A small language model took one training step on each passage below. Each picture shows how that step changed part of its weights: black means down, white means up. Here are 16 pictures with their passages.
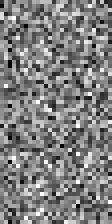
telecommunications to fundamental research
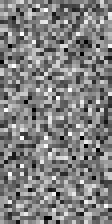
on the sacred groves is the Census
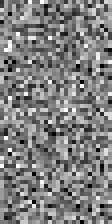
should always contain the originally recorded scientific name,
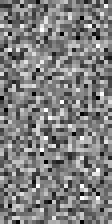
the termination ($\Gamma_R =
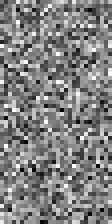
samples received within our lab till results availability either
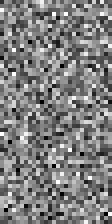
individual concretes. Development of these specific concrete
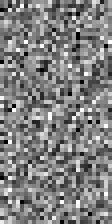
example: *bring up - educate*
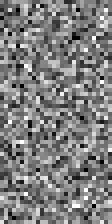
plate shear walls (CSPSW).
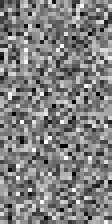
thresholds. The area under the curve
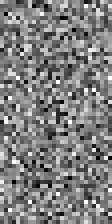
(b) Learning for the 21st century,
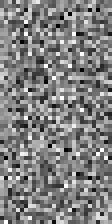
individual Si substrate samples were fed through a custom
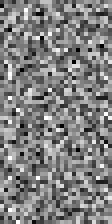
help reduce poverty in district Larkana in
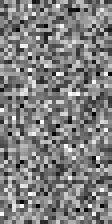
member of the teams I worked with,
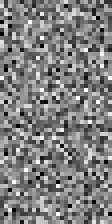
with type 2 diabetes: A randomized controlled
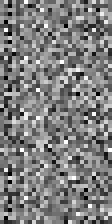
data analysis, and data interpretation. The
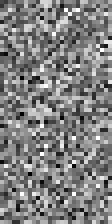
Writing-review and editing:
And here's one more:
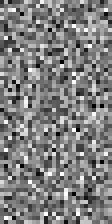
and discussions, farmers' understanding of the application
